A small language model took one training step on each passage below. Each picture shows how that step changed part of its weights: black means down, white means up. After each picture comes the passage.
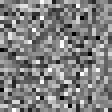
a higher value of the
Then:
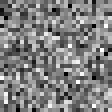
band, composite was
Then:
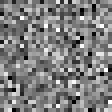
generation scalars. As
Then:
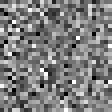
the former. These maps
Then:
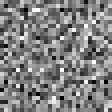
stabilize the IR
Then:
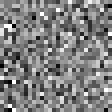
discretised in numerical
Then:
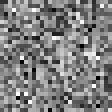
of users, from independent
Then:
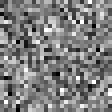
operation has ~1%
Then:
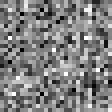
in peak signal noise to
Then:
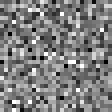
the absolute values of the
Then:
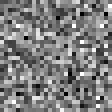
latencies, respectively.
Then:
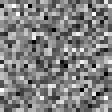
E_y \beta
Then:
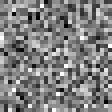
for the dimensionless coupling
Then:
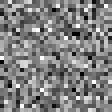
at room temperature in a
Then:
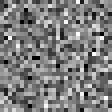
first few units is
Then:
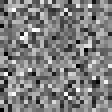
that would show the
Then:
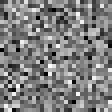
of disability. This
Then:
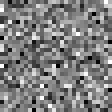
ruled out.
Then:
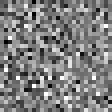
Baloch² and
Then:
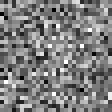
lead to a corresponding
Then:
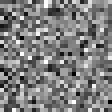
actual world. In
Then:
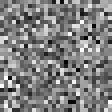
loop. It is shown
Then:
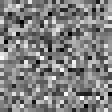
wave and some large amplitude
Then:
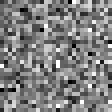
predictions. In this
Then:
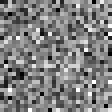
Interpretation in
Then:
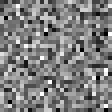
preferred direction in the
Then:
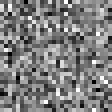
mathematics learning is
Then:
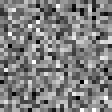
in involutions of the
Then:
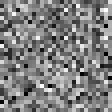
hinders an efficient
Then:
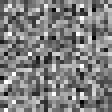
topics in the educational
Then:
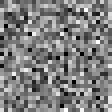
optical force $F$
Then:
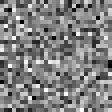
to bipolar
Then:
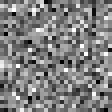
between linguistic
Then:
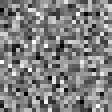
number 175 of cell
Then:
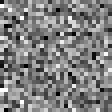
trigger temporal separation
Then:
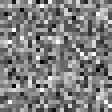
National Centre for
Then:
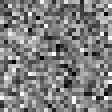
node. Examples of
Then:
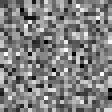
error nNBC
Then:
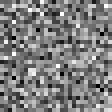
the wavelength range from U
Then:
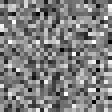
S/N in the
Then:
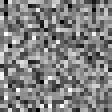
and tear and
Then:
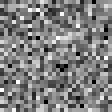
the state of the financial
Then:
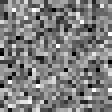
of dialogue
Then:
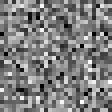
for a model in which
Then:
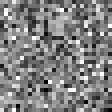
of scintillator
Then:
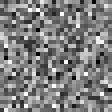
the marking rule for
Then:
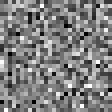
for continued observational
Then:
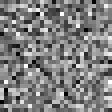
the imaginary part of
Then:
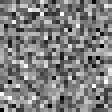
the classification results from
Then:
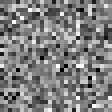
the charge state. This
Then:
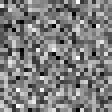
developing the analyses and software
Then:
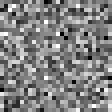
two monotonic trajectories
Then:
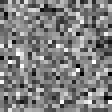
of age were studied.
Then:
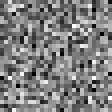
by nature, but still
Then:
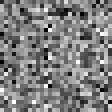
alignment estimation with error
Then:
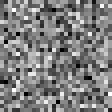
of our teaching and research
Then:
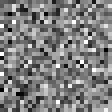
Potential The zeta
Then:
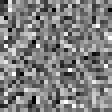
is often called upon to
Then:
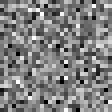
the absorbers were
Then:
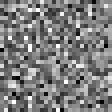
the interactions network, so
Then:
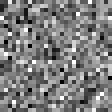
side-effects when
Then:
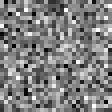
CESGA with five
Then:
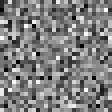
settlements and to
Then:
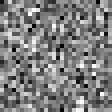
sections of \ the background
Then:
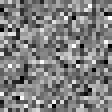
fit. After the fit
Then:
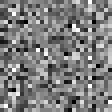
business model. This
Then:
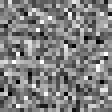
load plots for the two
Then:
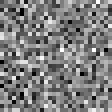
apartment buildings
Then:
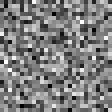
Be window to separate the
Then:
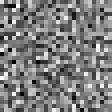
readings. Results:
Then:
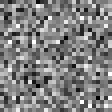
Kinder Uni engages
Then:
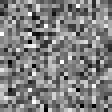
de Compostela,
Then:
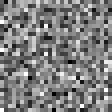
ordered collection of positive
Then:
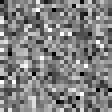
not a strong mass
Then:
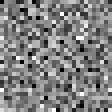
match the observations gives
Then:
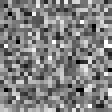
hierarchical multi-layer
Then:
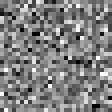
specific musical parameters
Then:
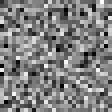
relations of opposite content,
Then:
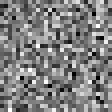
motivated is the mass
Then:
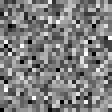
− Age
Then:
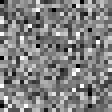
not on the map.
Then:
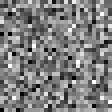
opacity curve that is
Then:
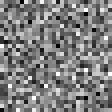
came up again in
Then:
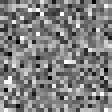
the non-diagonal correlation
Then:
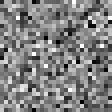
galaxies ($\sim 200
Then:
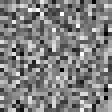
the effect of the
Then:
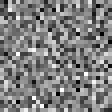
is cached at user
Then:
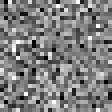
will involve the WP
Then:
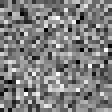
calculations including charm
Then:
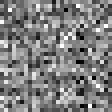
exotic charge of
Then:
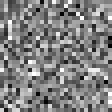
is clear that our theory
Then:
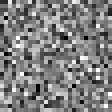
may be invited to
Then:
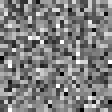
the second anomaly score
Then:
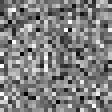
as $\theta$ approaches
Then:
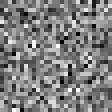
measurement, including the
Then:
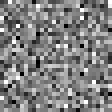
decidedly at the
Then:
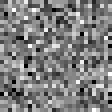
of topological photonics by
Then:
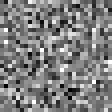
and promoting financial
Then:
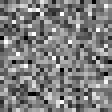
the development of fiber
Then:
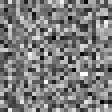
government affairs,
